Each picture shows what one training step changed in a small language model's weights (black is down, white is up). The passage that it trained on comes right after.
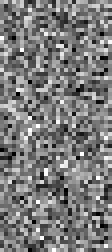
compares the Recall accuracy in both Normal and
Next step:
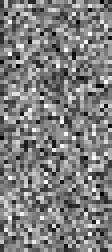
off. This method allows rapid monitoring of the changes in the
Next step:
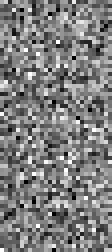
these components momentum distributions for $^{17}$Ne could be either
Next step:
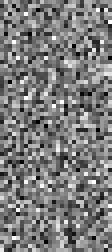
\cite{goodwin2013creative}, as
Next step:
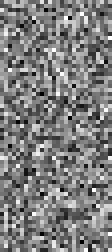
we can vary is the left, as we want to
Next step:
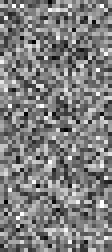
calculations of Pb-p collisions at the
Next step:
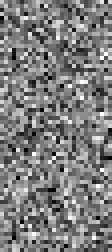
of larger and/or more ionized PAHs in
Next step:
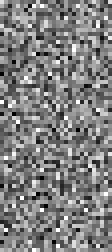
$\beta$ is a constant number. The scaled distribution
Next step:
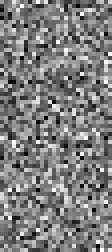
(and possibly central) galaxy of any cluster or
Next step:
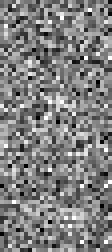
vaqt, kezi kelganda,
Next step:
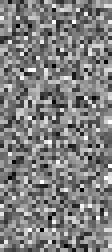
l$, is \begin{equation} Z(k)
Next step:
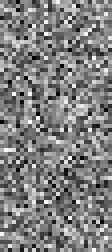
these rules in their own writing). Repeated practice
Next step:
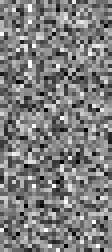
phosphorus in drinking water is 0.05
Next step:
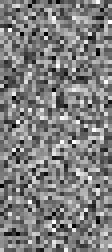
the default prior specification for $m$-variate
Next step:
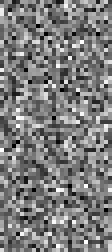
and triggering, as for instance in
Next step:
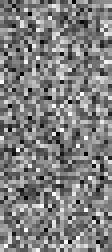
L\'evy flights $L$ in the potential
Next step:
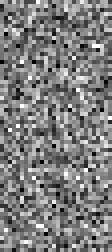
open access article distributed under the terms and conditions of the
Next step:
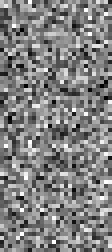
systems, such as NLS1s. We
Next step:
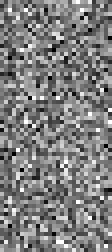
travelling bands (d), $S(\omega)$
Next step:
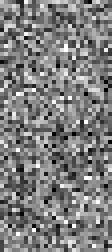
паранаукой и т.п.),
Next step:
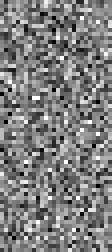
the dataset obtained above, let us now proceed to
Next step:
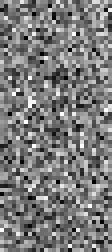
dampers using different deformation characteristics of the metal have
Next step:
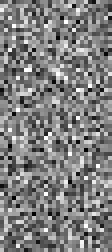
da Constituição, estar-se-ia
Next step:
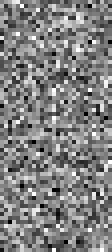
towards their competence in CBC To a Great
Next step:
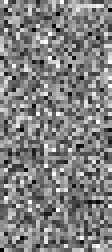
das crianças por meio de práticas
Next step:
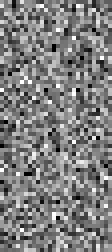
retrieve its equilibrium values as $\lambda \rightarrow
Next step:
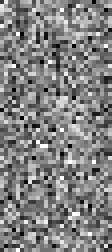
Özellikle Osmanlı'nın
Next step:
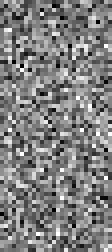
racetrack pattern over the sea ice only very
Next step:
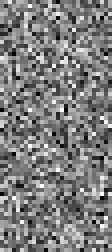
incidence of both deep and superficial infection from
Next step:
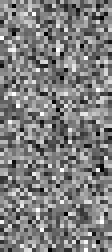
of measure to ascertain its value.} This reasoning
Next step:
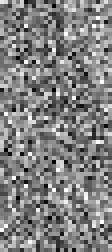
that most frequently touch the handheld devices and
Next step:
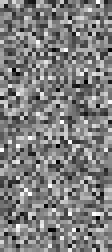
as the set of all vectors $\mathbf{v}
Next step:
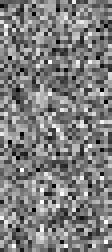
время литвинами
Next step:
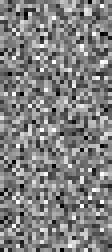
dari belum mengerti menjadi mengerti
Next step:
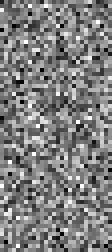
easy to implement. 2. Visual
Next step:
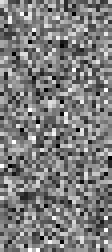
Systemic opioids may decrease the
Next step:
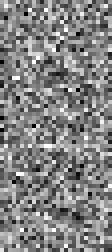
limits. Keywords: Optimal
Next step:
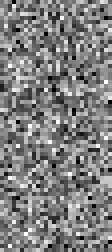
alguns hospitais dos EUA,
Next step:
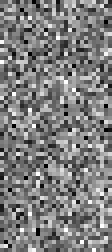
and high-precision in industrial processes will contribute
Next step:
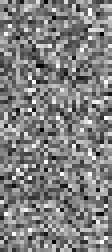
are calculated using diffusion Monte Carlo sampling. In our
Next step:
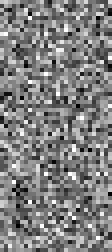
\label{potential} V(x)= -2
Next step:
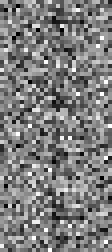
andaqqi, tavuy*
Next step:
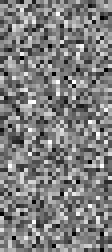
orbital aspect differentiates it from known main-belt
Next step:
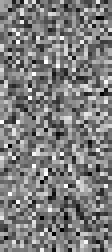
be done to check whether other types of linguistic
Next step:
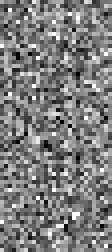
Zimmermeister Bernhard
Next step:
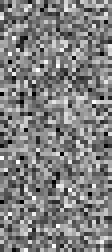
to compile this review. Search for these literatures
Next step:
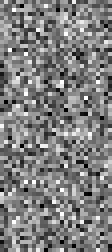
102.5 pF Discussion: First of
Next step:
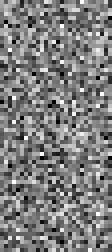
1633, in which the canvas is
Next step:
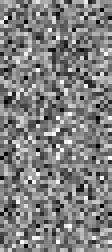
está presente en mayor proporción en la fracción
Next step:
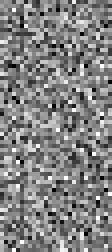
12 Архивный номер:
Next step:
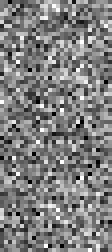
возникающих по поводу ука-
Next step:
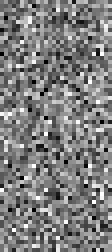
power loss is observed in any situation, implying that for
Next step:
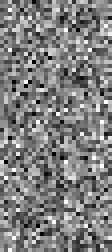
Circumcision of the young infant in a
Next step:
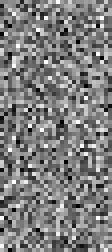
of jamming threshold. Moreover, at the Coulomb
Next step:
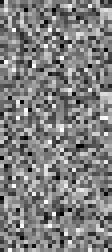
prokuraturasi huzuridagi
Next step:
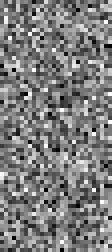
modular-covariant combination of the
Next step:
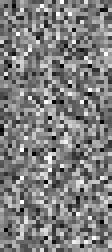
en un tiempo breve. En cuanto a
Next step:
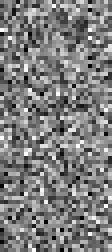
for *sitar*, standard plucks are
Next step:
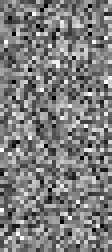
SCC for obtaining the optimum value.
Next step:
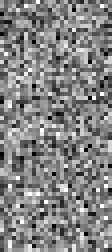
врожайності агрокультур
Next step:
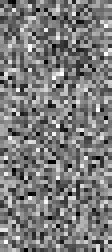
study materials with a wide range of molecular weights and
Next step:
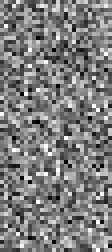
designed the research, calculated heat production and global heat
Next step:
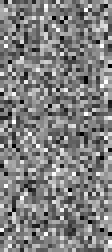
Education to their Offspring. It delves
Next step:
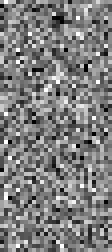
va modellashtirish imkoniyatlari mavjud. Bu
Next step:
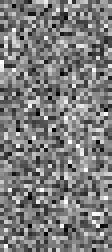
analysis of both facilitating and hindering factors in the
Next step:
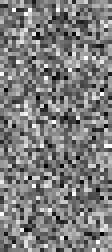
how can be deduced the equations of the open model
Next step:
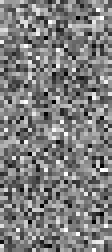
tension side for a time too short for bone addition
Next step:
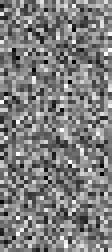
of climate change and increased uncertainty for future energy prices,
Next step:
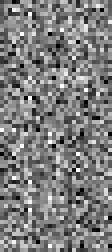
instituțiile concep managerizarea
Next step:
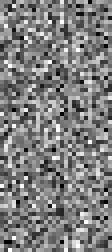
Dinosaur Fossils National Park,
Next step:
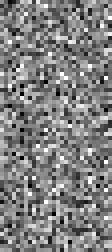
ipak yo'lida joylashgan
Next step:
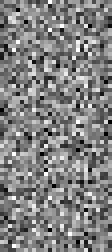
sforzo di costruire un progetto
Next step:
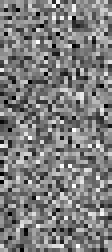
and $\Em$) scalings. A less well known
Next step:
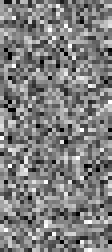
Apesar de programas como o Bolsa
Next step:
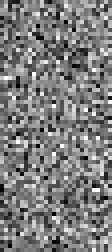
has worldwide distribution, with many species in arid regions
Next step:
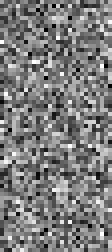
and grain yield per hill (98.5%)
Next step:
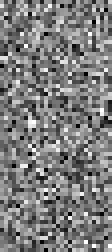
Most of these studies involve SILs in which
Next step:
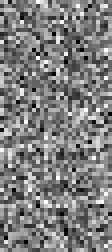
working as shock absorber. Oscillation in
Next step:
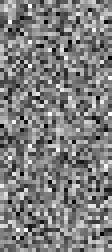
Medical Iowemed from Constanta,
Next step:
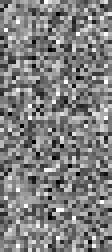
containing the text. UNDERSTANDING
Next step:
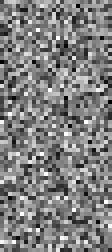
conventional therapies INTRODUCTION
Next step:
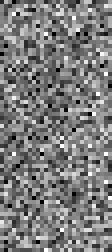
in U.S. commercial banks from 2000
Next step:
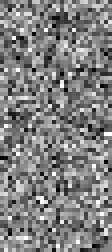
evidence of shrinkage, darkening, or
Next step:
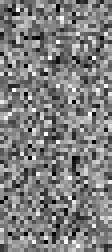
$W_0$ indicate that the Green's
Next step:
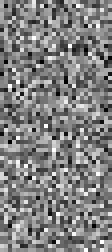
română și engleză, lista
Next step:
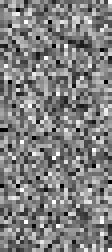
had very low to no malignant PC infiltration
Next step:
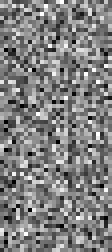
a linearization scheme for MR damper behavior using a
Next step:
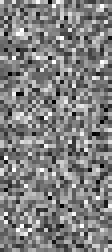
yang pernah terjadi dan memberikan solusi
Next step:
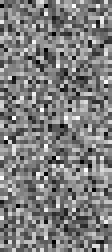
of many professional challenges for nursing staff,
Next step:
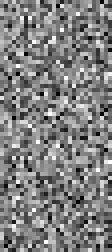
através de carros pipa
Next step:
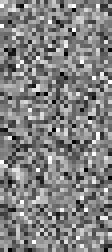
a fixed time instant $t>0$, no upper
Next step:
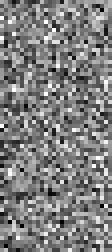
the lowest irrigation level of each seed applications.
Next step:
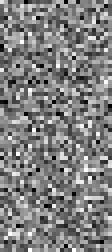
in other hydrophilic materials. Such an enhancement
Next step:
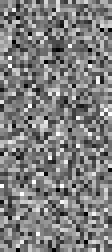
Traceability plays a crucial role in requirements engineering
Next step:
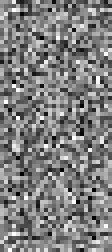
is a laboratory built at the Applied Physics
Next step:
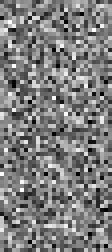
arte do italiano que desenhou
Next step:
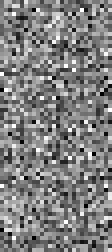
Синаксаре датировано:
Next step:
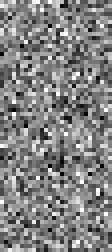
governo, o ponto nuclear para a sua
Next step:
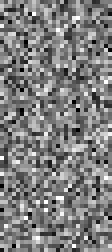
\quad B_{ij\bullet} =
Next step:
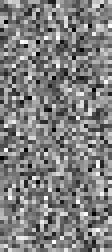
not a major issue. This will not be true in general
